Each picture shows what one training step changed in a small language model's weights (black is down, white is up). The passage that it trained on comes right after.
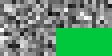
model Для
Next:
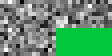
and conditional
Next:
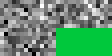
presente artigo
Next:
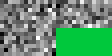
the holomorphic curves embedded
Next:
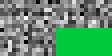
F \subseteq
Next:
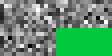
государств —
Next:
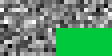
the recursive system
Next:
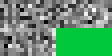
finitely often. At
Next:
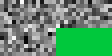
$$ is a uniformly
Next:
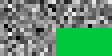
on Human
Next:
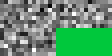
the alternating property
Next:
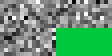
Kalimat yang
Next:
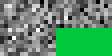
когда ни
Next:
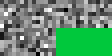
In a next
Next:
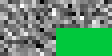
\Delta t \,
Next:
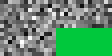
the context of
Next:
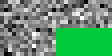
listing of
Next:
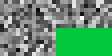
P) \leq
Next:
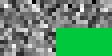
para fomentar
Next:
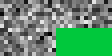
BS and the
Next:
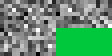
анализа данных
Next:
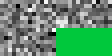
if and only if
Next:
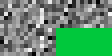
is made.
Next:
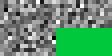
it is unitarily
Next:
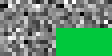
Write $R
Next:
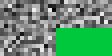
on a Hilbert space
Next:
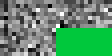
a test based on
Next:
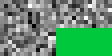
example given in
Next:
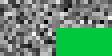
ega, ammo
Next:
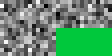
with impact of
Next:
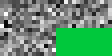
a discrete group of
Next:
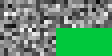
moi davantage
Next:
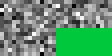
of such solutions
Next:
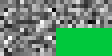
at a vertex
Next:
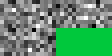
projecto para
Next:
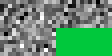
is extended to all
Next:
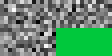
as leaves,
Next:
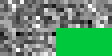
come directly from the
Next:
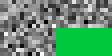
one can prove
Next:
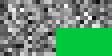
Clearly, this
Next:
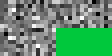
by monic polynomials
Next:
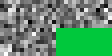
and above the
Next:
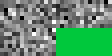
shallow water
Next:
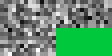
Progress in
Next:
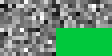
fundamental group is assumed
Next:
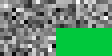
xalq maqol
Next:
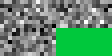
is expanded over
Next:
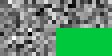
is the composition of
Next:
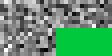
Now, we are
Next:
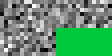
particular, if
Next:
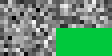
педагогов на
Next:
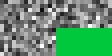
the iteration
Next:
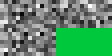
ou o que se
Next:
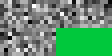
morphism between split
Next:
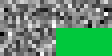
left. The
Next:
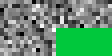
total variation
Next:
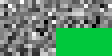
des coûts
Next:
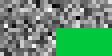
the crossed
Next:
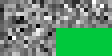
и практики
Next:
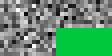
recursive function
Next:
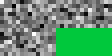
canonical trace on
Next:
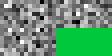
Sciences in Economics
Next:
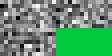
restriction applied to irreducible
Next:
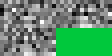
automorphisms whose
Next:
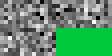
Mathematical Sciences,
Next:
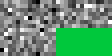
ruangan -
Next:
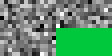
dada a
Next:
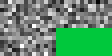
so that for each
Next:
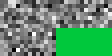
the subring
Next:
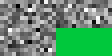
if $\rank
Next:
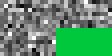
door den
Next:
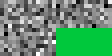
initial covariance
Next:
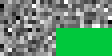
odd number after an
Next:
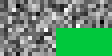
in the following
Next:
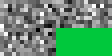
las cosas del
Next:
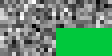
problem $\Delta u
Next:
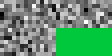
with respect to
